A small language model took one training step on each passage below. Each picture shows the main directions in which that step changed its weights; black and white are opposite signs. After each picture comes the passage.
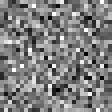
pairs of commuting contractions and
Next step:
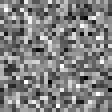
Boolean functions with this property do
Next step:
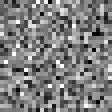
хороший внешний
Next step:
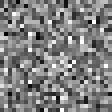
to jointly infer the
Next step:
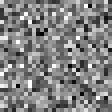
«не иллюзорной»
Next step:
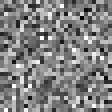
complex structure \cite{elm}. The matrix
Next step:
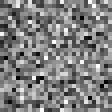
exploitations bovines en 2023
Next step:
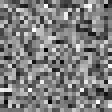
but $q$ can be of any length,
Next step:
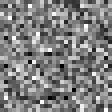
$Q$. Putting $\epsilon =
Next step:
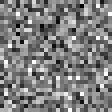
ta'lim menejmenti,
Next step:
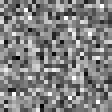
dt_1\cdots dt_n.$$ The
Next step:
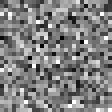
Journal****Available at:
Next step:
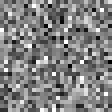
elementary and completely set theoretical,
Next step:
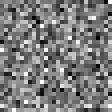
RAJ, 2020). Fora esses
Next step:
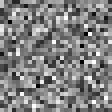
it is required that the mapping
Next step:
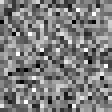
there exists a $U \in {\cal
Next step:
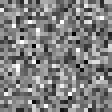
$\alpha$-recursion for an
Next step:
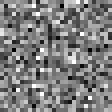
la adecuada explicación de la
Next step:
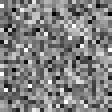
\address{ Departamento de
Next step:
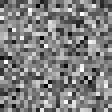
\cVa\Dpa f$$ also
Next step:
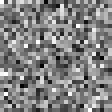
%To emphasize the dependence on the
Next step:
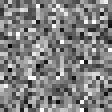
aspecto, percebemos que
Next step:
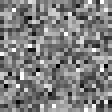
marta zarba ovozini
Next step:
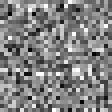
$$ From the Chern - Weyl theory we
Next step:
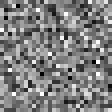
sof zamonga xos
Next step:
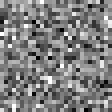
Второго (Восточного)
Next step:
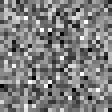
Rio de Janeiro -
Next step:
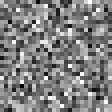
and $\lambda>0$ is a small number
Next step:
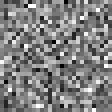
unique up to scaling of~$g$.
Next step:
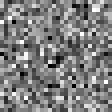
programa y usuarios
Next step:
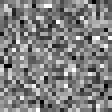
burda nonim, Pora
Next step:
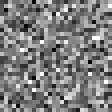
práctica, algunos de los
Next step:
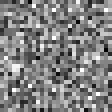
fixed boundary of domain for functionals of the form
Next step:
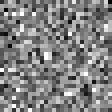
normais da vida eram em
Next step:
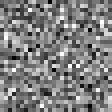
path (green area) and
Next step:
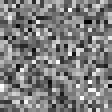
vositalar orqali amalga
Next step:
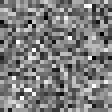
of basepoints in $\Sigma$. The knot
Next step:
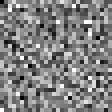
Die Untersuchungen wurden auf
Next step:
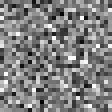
por meio da resolução da
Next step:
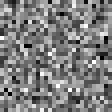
Ушинский писал:
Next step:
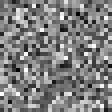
drawing is said to have
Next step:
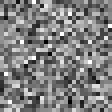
me'yorlariga amal qilish
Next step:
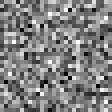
resistência de empregadores em
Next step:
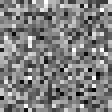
nucleotide interactions
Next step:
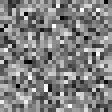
dan konsumsi tontonan
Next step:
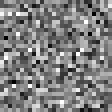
the institutional structures of private law
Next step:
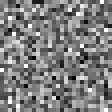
tilidan tashqari, boshqa
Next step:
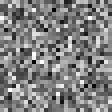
(i) is proved. Using
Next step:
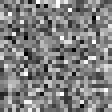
of the arithmetic functions
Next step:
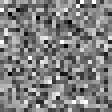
dengue, y un total de 126
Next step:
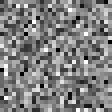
from substituting $\varphi=
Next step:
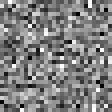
subset of graph coloring instances
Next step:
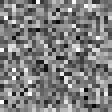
buzilishiga yo'l
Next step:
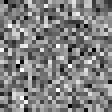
Der Küchenmacher
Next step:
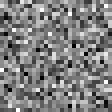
elements, we use 11-point numerical
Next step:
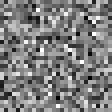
malos tratos, ha
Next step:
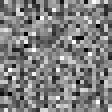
portanto, considerou-se um
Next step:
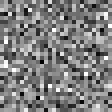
bilan birga, taʼlim jarayonida
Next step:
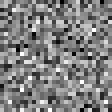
otherwise its degree is non-positive.
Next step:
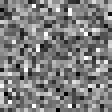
des repr{\'e}sentations
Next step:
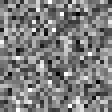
Applied Sciences., 31(9)
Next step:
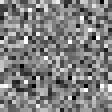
sustlashgan bolalarni
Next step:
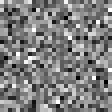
scientific journals and
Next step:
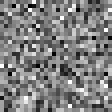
qiziqishi, unga homiylik
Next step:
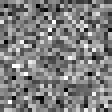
Hains, S. M.,
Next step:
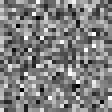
articol urmărim
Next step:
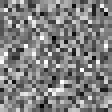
Corollary \ref{cor22}, we will obtain
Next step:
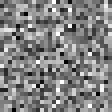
ва эркинликларини
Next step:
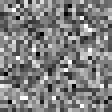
gelatin tulang ikan
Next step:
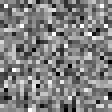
anyway such error can be made
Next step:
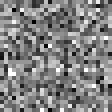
subject to decay», в
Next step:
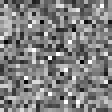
v,v\rangle$ is $\geq
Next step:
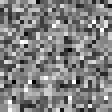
by $Y(t)$ coincides with
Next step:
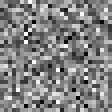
$c_\alpha$ is as in
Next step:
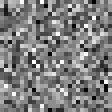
en esta investigación se pretende dar
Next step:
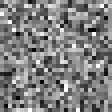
differential systems is equivalent to the problem of
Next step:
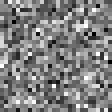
traçado entre as características do
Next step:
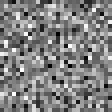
músculo iliocostal
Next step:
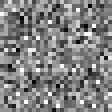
Ch., Reibenspies, J.,
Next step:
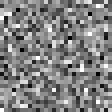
$f_{tri}$ is a generator composed
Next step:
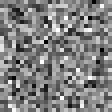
negative. The minimum is
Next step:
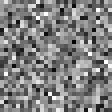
using Lemma \ref{lem3} we
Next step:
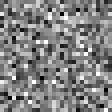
S^{-1}\Vert$. In particular, we
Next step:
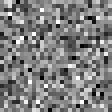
Dans l'introduction du
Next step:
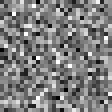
académico, desde los
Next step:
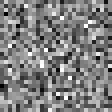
4 indicate that generally, the observed
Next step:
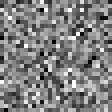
par la référence à
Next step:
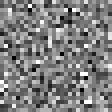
кўрсатади. 230
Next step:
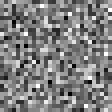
страв або окремих
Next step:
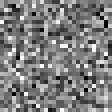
reacciones. De hecho, se
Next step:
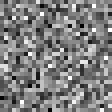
həddən artıq
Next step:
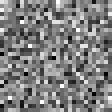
опыта. – М.:
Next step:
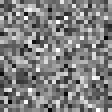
\sum_{\emptyset \subseteq J \subseteq
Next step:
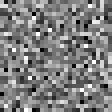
0 Защитное
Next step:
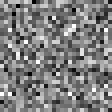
на чудовий швидкий
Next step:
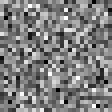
Lemma \ref{l2} a), we
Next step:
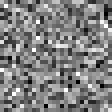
ray $\alpha$, the measures
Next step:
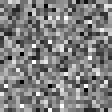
is sufficient for full representation of both
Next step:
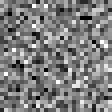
$a$ be odd. Let $a
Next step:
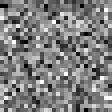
band Q_{cal} = Nilai
